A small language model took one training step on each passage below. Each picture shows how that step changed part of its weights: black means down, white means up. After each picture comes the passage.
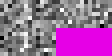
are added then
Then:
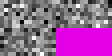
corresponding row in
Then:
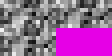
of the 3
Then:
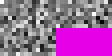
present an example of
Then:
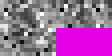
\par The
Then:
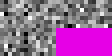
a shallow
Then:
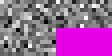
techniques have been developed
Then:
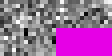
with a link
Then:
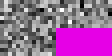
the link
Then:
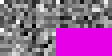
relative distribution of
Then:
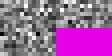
only if $H
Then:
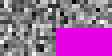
the water is
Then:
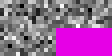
slide at
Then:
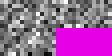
designing and
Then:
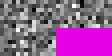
quite large due
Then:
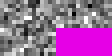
shower of
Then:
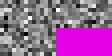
obtains further
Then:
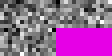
monsters to
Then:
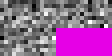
analytical scaling
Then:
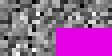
time in full
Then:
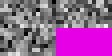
the proof of
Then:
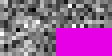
most influential approaches
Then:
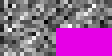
composition and performance.
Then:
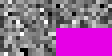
arises on
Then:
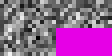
in the domain
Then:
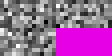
consequences of
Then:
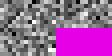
step. This way
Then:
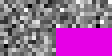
mask use in
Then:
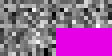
The states and controls
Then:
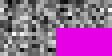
observational constraints on
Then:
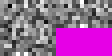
solutions, finite element
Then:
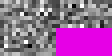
only one element and
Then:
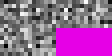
line directions are
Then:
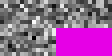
the surface temperature of
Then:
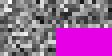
is the distribution on
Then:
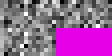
work in this
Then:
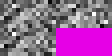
and model with
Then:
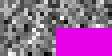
it first and study
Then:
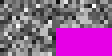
the issue.
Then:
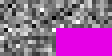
function for odd
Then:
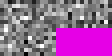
on dynamic
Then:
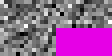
optical parametric
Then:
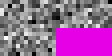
appear. Let
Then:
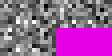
external boundary} is
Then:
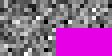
activism rather
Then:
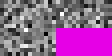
and 4 in group
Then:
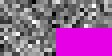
rate with a number
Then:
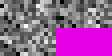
singular metric in
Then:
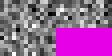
promotions to
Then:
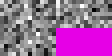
are proposed and the
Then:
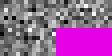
Moreover, backward
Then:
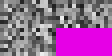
the axial
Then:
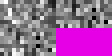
consists of several
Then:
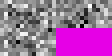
\leq Z
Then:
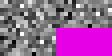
Journal of
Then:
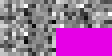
\centering \centering
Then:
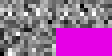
It follows from the
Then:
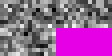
the parameters of
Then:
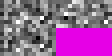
to the filtering
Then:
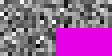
discretization in
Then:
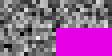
the governing
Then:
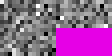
number of colors
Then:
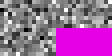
For[i =
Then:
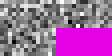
fixed $1
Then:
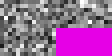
operators into commuting
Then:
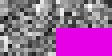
measure $\rho(
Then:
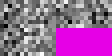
seeking experiments.
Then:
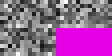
the literature.
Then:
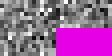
only. The
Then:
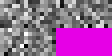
mentioned in this
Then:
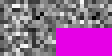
on the mechanistic
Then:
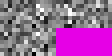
parameter values that give
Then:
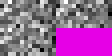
is not included in
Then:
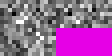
for {\em
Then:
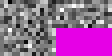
which was higher than
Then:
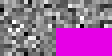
traced to
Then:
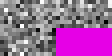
$, we prove
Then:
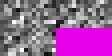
from this approach and
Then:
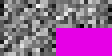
and a bias
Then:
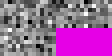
which is a subset
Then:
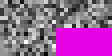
MP and
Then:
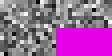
we denote a solution
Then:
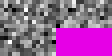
different from those
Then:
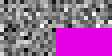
The above system is
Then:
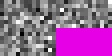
to delineate
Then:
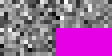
may also be
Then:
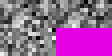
of the composite
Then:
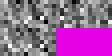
suggests the need
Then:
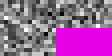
who had come
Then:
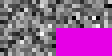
the solution due to
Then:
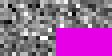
far fewer parameters
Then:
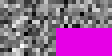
of caustic
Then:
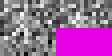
with the fixed point
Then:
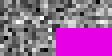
to practical applications
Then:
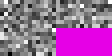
a crack
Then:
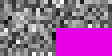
alters the
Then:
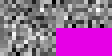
symmetric algebra generated by
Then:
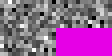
initial string
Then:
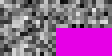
of view where the
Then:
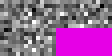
common grace,
